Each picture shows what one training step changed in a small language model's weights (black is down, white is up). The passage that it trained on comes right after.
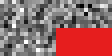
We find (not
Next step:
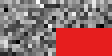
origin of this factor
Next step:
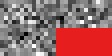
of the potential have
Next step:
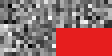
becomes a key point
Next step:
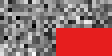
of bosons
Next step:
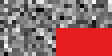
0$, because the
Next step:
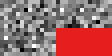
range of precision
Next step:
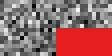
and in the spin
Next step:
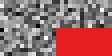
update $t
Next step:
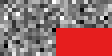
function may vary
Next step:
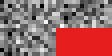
shine laser
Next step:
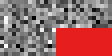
same scheme are
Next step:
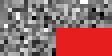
peaks slightly
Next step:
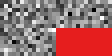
close to each other
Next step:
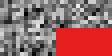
suggests that the
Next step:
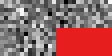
reproduced for the
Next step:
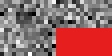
ages thus
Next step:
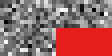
were $m$
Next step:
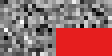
we used a
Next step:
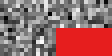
guide the
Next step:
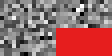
as the magnetic
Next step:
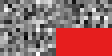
used for stellar
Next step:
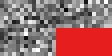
of the mass that
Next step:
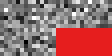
representation of the surface
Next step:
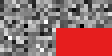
at the same
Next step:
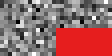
statistical uncertainty.
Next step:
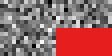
quantities calculated. The
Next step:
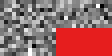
the disc as being
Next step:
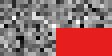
we conducted
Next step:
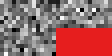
to 10 K and
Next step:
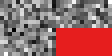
is required to fully
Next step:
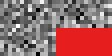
subsample of
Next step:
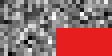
starting with the
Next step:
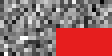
and deck
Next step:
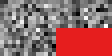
we now allow the
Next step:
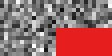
For example, measured
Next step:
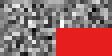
for the ratio
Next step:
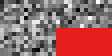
that the presence of
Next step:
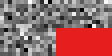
photonic amplitude operators
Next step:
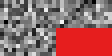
particles initially at
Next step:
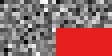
measure the number of
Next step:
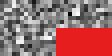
to the other
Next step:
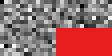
$M$ in
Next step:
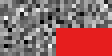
see similar conclusions
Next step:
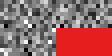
be suitable
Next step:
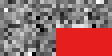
vector borne
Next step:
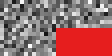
be related to the
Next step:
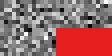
the chemical potential of
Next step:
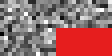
to $\infty$}
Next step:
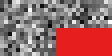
axial direction.
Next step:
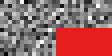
line delay.
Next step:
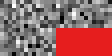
is detected by
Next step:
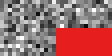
train analysis into
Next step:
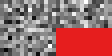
multiple PIM
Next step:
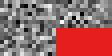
We call the
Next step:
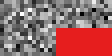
(d) The
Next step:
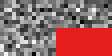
the leading-order
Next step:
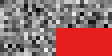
simulations that the associated
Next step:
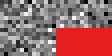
ground state.
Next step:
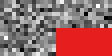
the power of the
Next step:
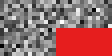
as the FI term
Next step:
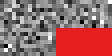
the simulation. We
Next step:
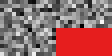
at least the initial
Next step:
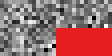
of extracting
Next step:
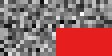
particle horizon and
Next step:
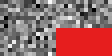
equations. It is
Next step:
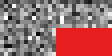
remains unaffected
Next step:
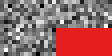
easily select
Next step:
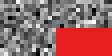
depletion times
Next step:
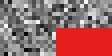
between these quantities is
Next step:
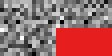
over a long time
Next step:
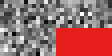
press, a
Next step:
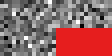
we have found.
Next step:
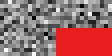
$\delta$ that
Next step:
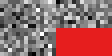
a solution for the
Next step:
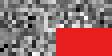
field, we have
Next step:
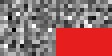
radius, as shown
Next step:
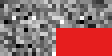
also have an
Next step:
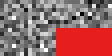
as already done
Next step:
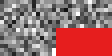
and the continuum process
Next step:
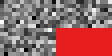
time. To
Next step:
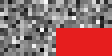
flow rest frame
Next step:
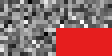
describe any phenomena
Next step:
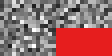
in third column
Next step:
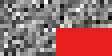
slowly varying
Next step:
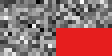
an array factor
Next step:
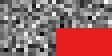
below. As we
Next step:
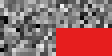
comparison fits;
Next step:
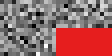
optimal graphs with
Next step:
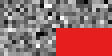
w$, which
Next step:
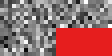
should be noted
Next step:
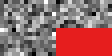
test to search out
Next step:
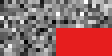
Science}, pages
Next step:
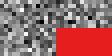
a particular external momentum
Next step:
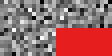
B {\bf
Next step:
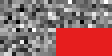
singularity. The
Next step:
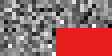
the charges
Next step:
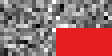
}\textbf {\bibinfo
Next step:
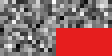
(at least in
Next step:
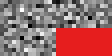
a one-loop
